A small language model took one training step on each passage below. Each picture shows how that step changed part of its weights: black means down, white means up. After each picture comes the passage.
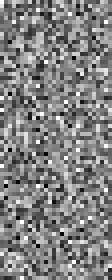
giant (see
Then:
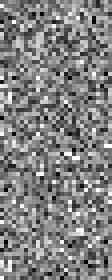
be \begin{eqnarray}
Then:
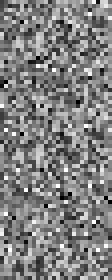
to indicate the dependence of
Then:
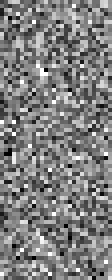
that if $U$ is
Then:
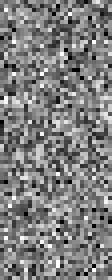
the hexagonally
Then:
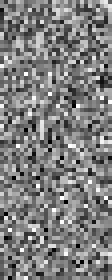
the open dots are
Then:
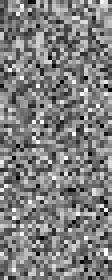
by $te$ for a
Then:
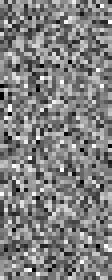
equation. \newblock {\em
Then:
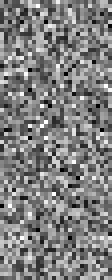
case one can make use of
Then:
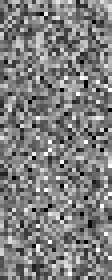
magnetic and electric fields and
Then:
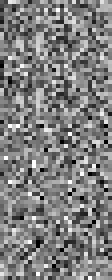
and the solid line in
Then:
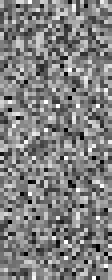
b)$. The integrals of
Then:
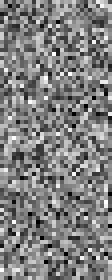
chiral symmetry breaking
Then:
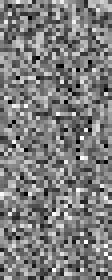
surface of genus
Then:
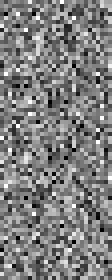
i.e. the
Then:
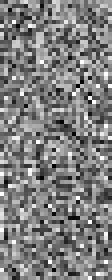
example, I then edited
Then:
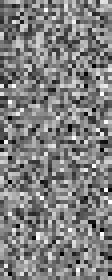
of superconducting wire
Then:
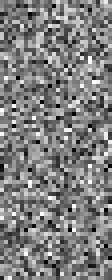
need names for the
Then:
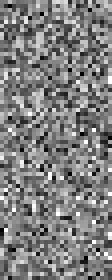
motivated by the fact
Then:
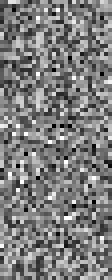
and they are harmonic
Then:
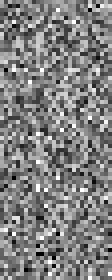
formulas and certain asymptotic estimates
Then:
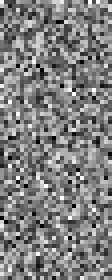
second assumption will hold if
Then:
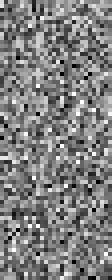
The correctness of this
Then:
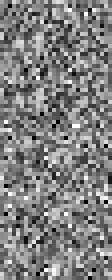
absent (if the theory
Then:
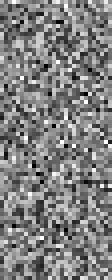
band for one of the optimal
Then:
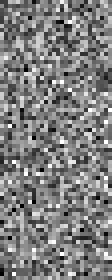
but at least one other
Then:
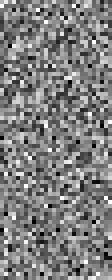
due to the proximity
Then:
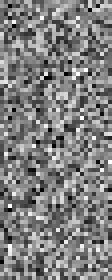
formulate the following question.
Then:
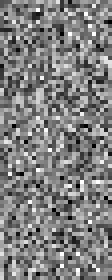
the pump and probe
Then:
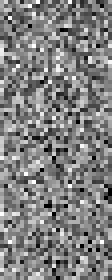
lattice divides the plane into
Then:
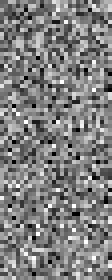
approach is that involving
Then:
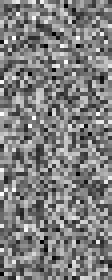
networks, e.g.,
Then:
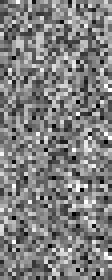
uniformly with respect to
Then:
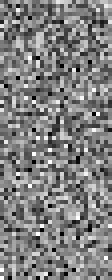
simulation to benchmark
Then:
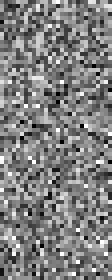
colors of these edges.
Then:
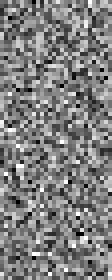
here $h(z)$
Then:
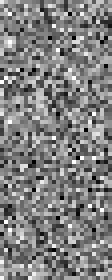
measure that do not impose
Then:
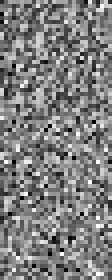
set of $n\times
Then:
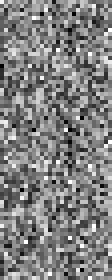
the variety of pairs
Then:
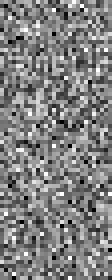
H. Weyl
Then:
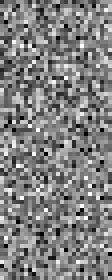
recommends the use
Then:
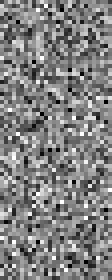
& Value &
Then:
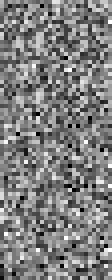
tests with Genz
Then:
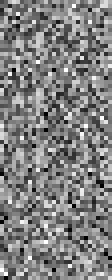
that incorporating the
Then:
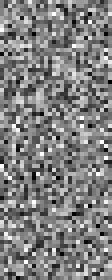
a sublemma. For
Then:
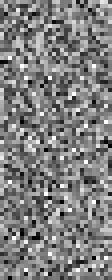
growth rates corresponding to these
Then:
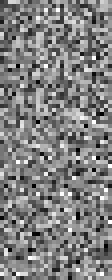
and link to the full
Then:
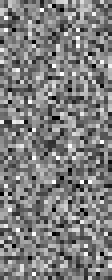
m\rightarrow k$ for
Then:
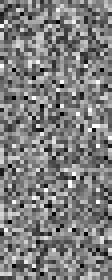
structure shall reflect the
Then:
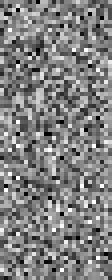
unit torseforming vector
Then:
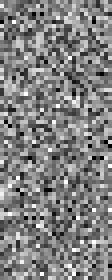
be a root vector in a
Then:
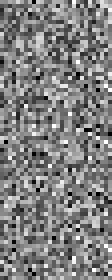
continuous with respect to all its
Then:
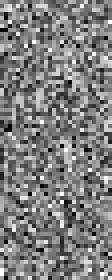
in single-crystal
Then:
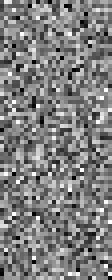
I, D'\times
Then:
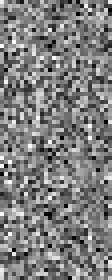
Tracker are
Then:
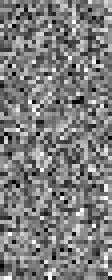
difficult to measure'
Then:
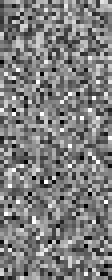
of the UFG,
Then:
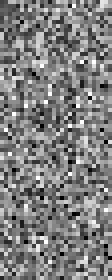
for a slightly more
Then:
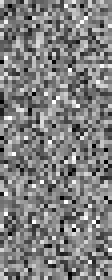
Thus, we obtain the following
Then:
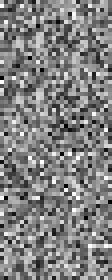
We believe that
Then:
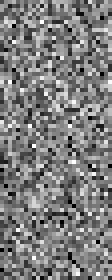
study. Furthermore, in
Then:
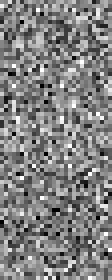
Fu have derived an estimate
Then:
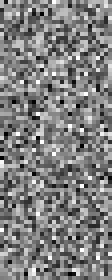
each provider, we
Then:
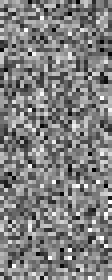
Nesci found in
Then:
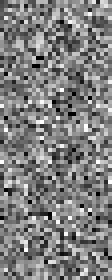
to yield the mass
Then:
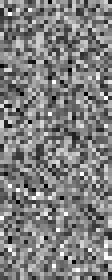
$y'$ is the unique
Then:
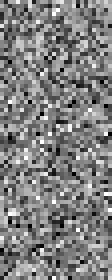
regular scheme. This follows directly
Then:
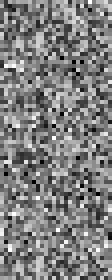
weak connections within the
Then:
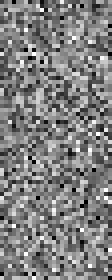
by RFBR
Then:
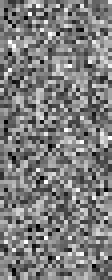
this indicates that considering
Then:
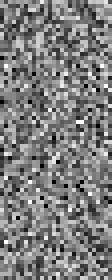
different map features on the
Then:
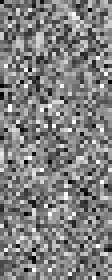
immediately. \item
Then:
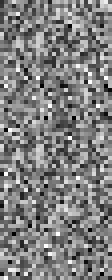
in terms of the applications and
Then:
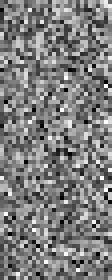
the compounds to
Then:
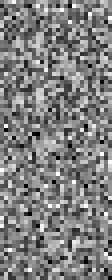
mission with instruments
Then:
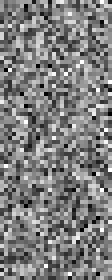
writing) for
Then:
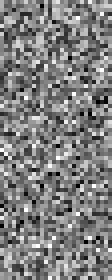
team adopted all
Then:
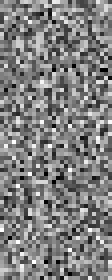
hole, in a
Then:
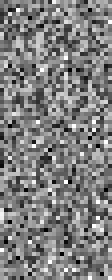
integrals over $\theta$
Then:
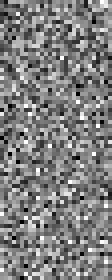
as in case (3)
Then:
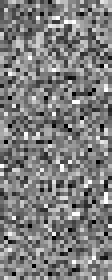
is likely due to being
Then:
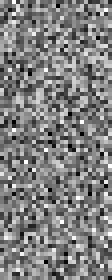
cycles are rotationally
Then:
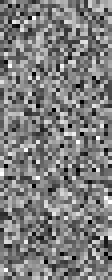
provided to the room is
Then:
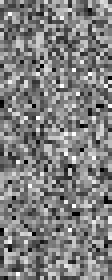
these relations is of the
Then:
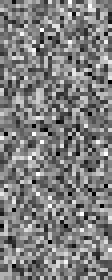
a modulated electric
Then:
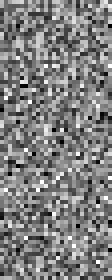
a vector space of homogeneous
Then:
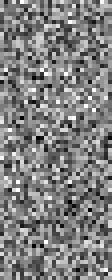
sketched below is based
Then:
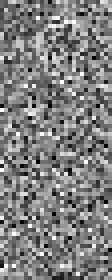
is through Raman and
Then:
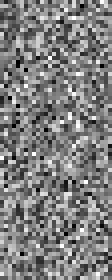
(r)$ gives the
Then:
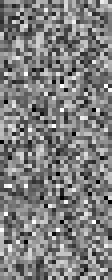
of the galaxies in the
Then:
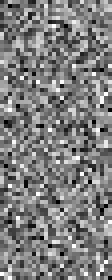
are now ready to give
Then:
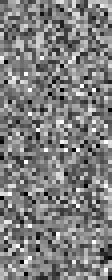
much larger sampling of
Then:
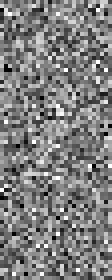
$\partial_z$ and
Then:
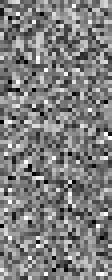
that $E^\prime/
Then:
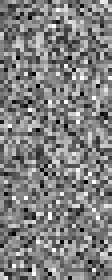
can treat ions and
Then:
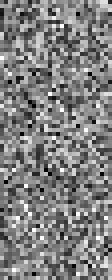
we have a polarization given
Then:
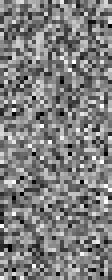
narrow regions near the edges
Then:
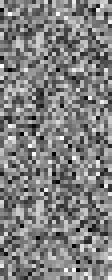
$\tau$ and measures the
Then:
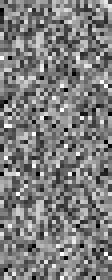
the second part of the
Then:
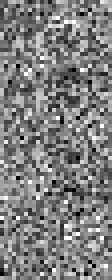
is easy to sum up
